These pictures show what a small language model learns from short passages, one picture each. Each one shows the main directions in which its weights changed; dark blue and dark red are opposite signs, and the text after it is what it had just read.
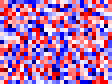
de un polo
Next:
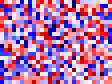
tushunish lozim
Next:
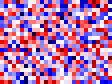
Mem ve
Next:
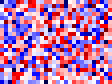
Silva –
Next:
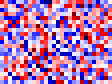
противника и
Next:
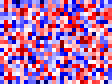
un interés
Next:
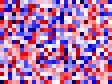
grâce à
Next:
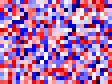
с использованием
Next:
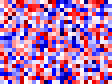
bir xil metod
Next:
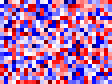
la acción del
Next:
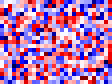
Акти ва
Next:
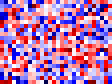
по определению
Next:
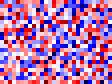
Toshkent –
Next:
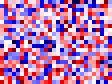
of operational and
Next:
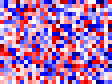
va boshqa
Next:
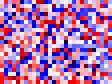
the Concept
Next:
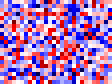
eng yangi tarixini
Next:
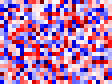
final, ou
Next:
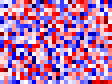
de efectos
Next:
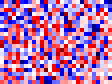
los cascos
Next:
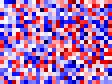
м) і
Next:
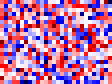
für alle
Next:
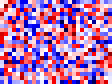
its generic
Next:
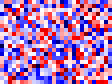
zamonaviy turlari
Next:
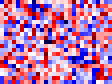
Há uma
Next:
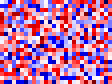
ishlash -
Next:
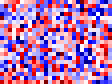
a necessidade de
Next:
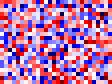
як обсяг
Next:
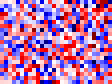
ed. G.
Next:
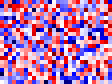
о защите
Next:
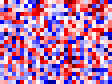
la imagen
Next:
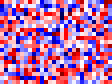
bilan ud va
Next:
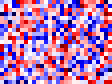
сили не
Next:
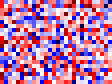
prise de
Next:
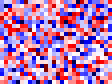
terme un
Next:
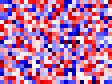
agrava não
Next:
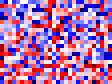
va quyi
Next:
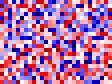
bu tarz
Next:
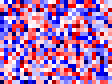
que destacaron
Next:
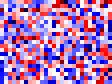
of an order
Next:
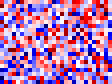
бу борадаги
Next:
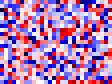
utama ini
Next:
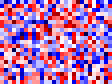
в последние
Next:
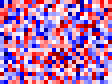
aparición de
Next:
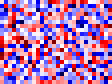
dastur hisoblanadi.
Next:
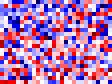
and Their
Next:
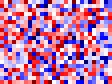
ya que es el
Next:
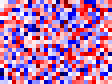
qilish istagi
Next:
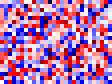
países como
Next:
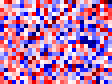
se encontró
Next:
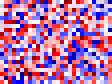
homens e uma
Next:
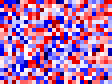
стране и
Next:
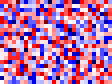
endi doim
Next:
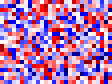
va boshqalar.
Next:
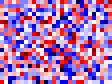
dari gambar
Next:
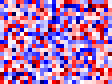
ein besonders
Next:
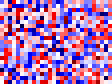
desde o mundo
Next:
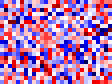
la Prof.
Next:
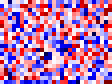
bir payını
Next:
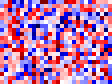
Lúcia de
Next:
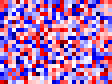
ist das der
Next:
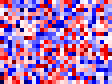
utilizados. *
